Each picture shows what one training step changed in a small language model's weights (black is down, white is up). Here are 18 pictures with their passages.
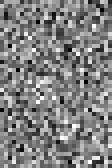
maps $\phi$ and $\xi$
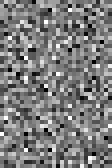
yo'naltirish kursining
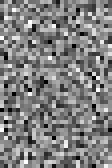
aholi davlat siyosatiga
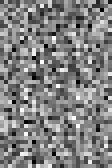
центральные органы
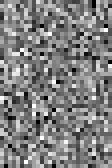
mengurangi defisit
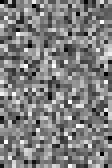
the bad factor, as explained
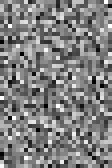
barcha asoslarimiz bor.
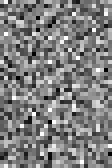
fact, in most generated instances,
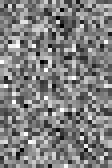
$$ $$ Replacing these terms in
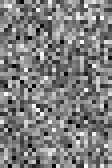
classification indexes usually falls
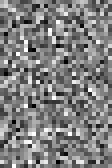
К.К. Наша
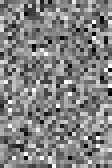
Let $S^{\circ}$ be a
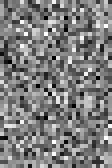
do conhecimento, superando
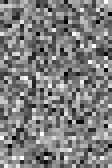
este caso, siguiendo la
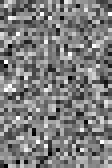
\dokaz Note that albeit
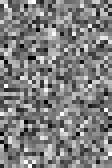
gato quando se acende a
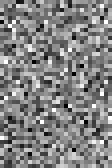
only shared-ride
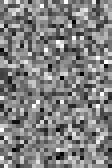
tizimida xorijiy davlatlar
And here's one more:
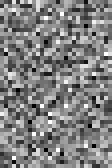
in the sight lines of classical T
